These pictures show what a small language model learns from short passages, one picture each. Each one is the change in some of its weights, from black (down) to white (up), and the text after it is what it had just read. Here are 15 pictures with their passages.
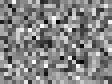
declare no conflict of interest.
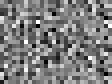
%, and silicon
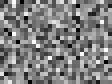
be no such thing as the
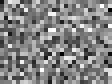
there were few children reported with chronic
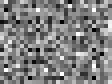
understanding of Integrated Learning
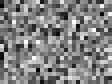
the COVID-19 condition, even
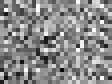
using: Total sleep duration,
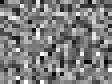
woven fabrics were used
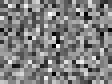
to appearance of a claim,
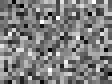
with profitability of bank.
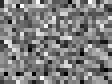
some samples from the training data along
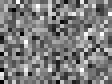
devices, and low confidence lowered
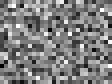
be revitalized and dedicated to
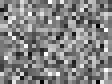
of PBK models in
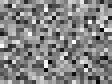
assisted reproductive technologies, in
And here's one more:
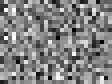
without catalyst for 20 h and obtained
